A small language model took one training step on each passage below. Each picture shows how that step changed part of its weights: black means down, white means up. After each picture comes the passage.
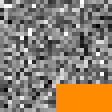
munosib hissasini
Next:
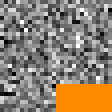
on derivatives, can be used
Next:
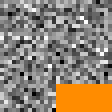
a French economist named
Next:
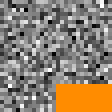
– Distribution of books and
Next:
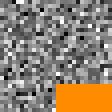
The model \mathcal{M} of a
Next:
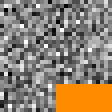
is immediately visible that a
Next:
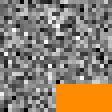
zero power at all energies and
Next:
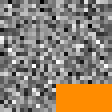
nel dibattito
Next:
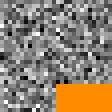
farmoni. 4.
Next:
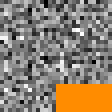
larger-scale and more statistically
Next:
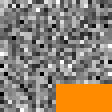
that given the estimated covariance
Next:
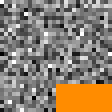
truncation of the QLA at
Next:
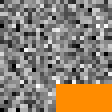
furthermore be expressed in terms of
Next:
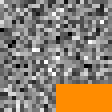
highly sensitive to trust,
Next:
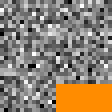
coated mirrors,
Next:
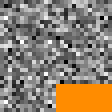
de la pente pour des
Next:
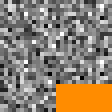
of cities in the life of late
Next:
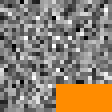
the planet can reach the
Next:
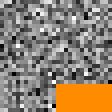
JR, Koch GG:
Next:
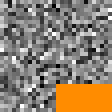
como, para desenvolver
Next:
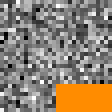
C}$ is contractible.
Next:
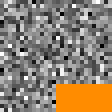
molecular cluster with a
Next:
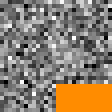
could be twisted relative to
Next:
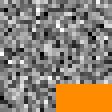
hull set of G and so
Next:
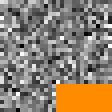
as the backreaction can be
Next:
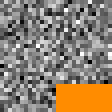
phrase [ka(f)sh
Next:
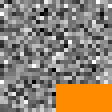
quantum theory of emission and absorption
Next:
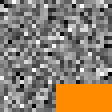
using the parallel manipulator
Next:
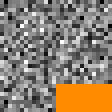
electron-mediated CDW's
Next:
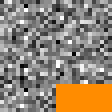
Na2, and Na3 represent
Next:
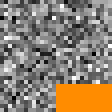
in the experiment data, by identifying
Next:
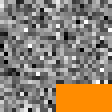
"*she bought 15%
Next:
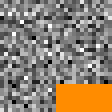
on market signals. It is
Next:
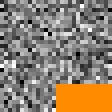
мнения и опыта.
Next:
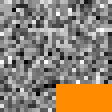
'ordinary' people as designers;
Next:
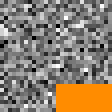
never provided the Statistical
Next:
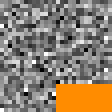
the contact areas between blade and
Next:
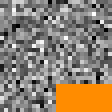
consideraciones, parece pertinente
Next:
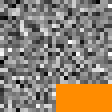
общество, фактор,
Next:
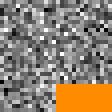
et al. *Turismo e
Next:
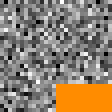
de dois pavimentos. O
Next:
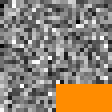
a de-facto software package
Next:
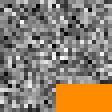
recorded: in girls
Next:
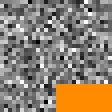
antes y después de la
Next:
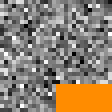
Хусусияти ҳар як
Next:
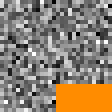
and in-depth "research
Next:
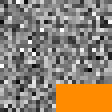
– B. 14 kirishdi.
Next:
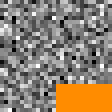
in the early Solar System,
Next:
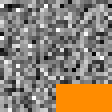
and Specifications Due Date
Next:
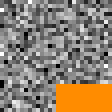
exemplificação da teoria
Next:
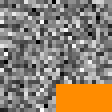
from zenith. These have an average
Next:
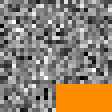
$R$ is the two-dimensional
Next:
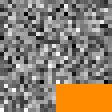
using Theorem 3, we obtain
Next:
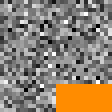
intérpretes en formación no
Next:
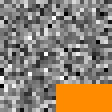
Trainings Funding
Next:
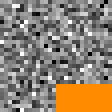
the fusion results are obtained to determine
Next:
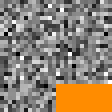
process of accelerating industrialization
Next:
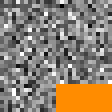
partecipato con onore.
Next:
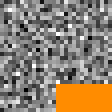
La percepción promedio de la
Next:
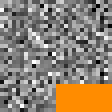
sohasi samaradorligini
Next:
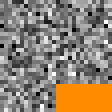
of energy storage technologies,
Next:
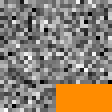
(ORR). The reaction rate of
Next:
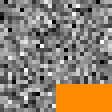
Groupe Chiroptères
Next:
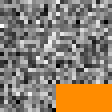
when compared with isolated reconstruction
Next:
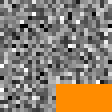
individual contributions are represented by different
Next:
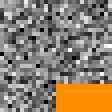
that the value of R_L lied
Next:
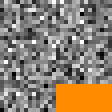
of fitting parameters to two and three,
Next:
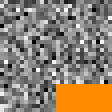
Astrophysics, University of
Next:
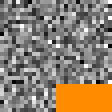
through the S-I transition:
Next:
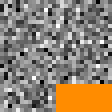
deine Interessen für die
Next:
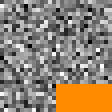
(e-cigarros), que
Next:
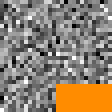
condition in 17% time of the
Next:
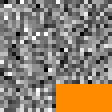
intensification Agriculture
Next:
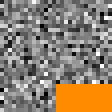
stronger absorption features and is
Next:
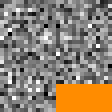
Conclusions: The early estimation
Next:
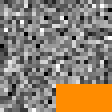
states in the eclipsing polar
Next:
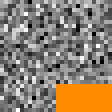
Wave Modulation Method are more
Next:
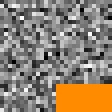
administration of boiling water
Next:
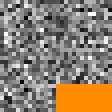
facing $\away$ from the
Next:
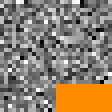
model, effectively utilizing temporal
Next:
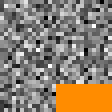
composition and the somatic cell
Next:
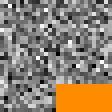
galactic center, noted
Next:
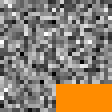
these derivations we have assumed
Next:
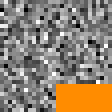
of confidence in their perceived
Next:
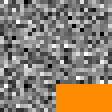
في المائة)
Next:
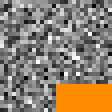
the energy range of interest for dark
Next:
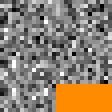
могли повернутися
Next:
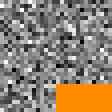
flexoelectric coefficient is
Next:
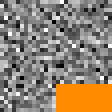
effects, such as antioxidant and
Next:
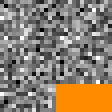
However, since the social BPM part
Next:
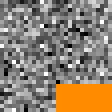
be seen at different viewing angles,
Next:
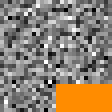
this series when changing from
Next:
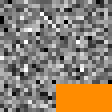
a Just World Because of
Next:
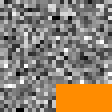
of the Preisach plane,
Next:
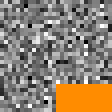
va xalq bilimlari
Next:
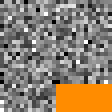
чувствительной к
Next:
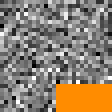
considerably narrower opening angle
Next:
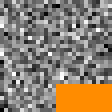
J.) Das machen z.
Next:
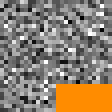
- *Parikartika*,
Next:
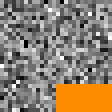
during fabrication, and near
